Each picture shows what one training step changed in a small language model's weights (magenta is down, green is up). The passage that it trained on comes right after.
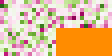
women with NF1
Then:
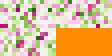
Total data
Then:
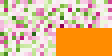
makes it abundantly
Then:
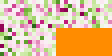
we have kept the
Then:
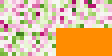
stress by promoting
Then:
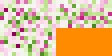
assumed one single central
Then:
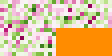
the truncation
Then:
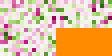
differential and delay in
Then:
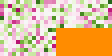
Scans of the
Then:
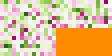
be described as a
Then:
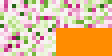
from the bared
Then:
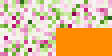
pathways can address
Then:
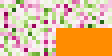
stringent product
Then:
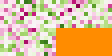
Figure 5.
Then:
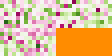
frequency varies linearly
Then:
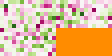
against optically thick
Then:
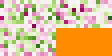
High Cost of
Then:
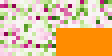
slew rate
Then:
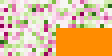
the algorithms trained in
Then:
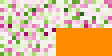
the trend experimentally observed
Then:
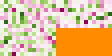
third molar
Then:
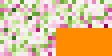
are more frequent
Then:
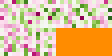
optimal heat pump
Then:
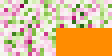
on either side of
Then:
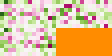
declare no
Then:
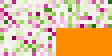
longitudinal parameter below
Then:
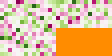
Path Computation
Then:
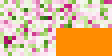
need to take into
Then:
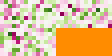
per channel of
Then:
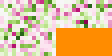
of variation of the
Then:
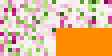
to the inhibition
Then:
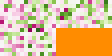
from 0 to 1
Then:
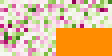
the radio flux in
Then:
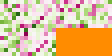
aquadest to
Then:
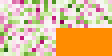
and pressure cycles
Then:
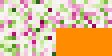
along $y$,
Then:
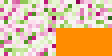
spontaneous symmetry
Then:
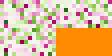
location, disease
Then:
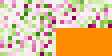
measurements, indicated structural
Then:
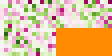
of $\bar
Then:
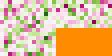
to those of
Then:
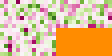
in contrast to
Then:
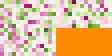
This suggests that the
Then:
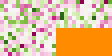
To ensure a comprehensive
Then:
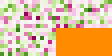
the resulting equation
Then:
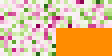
identifier for the
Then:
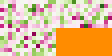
the lattice with the
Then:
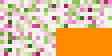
of fiber direction
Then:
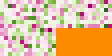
of this University met
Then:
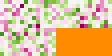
on the value of
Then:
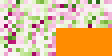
show that when one
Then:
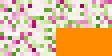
dependence between the
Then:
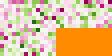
and $\xi$
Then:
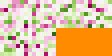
a local unitary
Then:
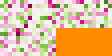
tuned learning
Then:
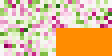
sustainability from a
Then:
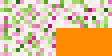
are generally consistent with
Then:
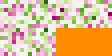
not only by the
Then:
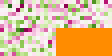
that precise knowledge of
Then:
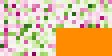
equivalently, if
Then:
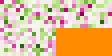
relatively small current is
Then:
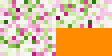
$L$ is
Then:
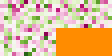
that a current of
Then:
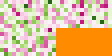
movement of the
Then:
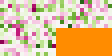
the SIAP
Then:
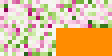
audio samples with
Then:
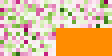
guarantees the exact
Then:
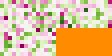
reported adverse events
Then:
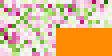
uncertainty in each
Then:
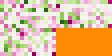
across the whole system
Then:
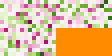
search etc. To
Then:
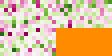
integration into the
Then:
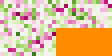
manufacturing of metal
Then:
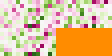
with increased effective series
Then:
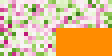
the length of the
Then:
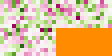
edges was found to
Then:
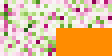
fluid film in
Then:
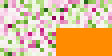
be separated and
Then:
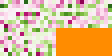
stress loaded on
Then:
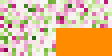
the bulk of the
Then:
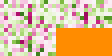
symbols) for
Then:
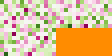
situation is worse
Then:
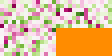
this case to a
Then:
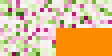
ratio values are obtained
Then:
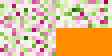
refer to it as
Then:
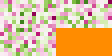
for determining the
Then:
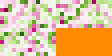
above 100 GHz.
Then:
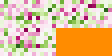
research-related information
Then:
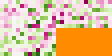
with available experimental
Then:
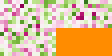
on the degree of
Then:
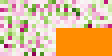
the existence of a
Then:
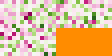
methanolic extract
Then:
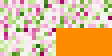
and virtual learning rather
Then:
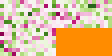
The concept of
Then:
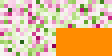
measures 170 to
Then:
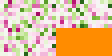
into account:
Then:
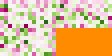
Nations*. In
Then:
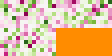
and an overall larger
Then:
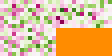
just the coherent
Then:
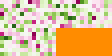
Gal et
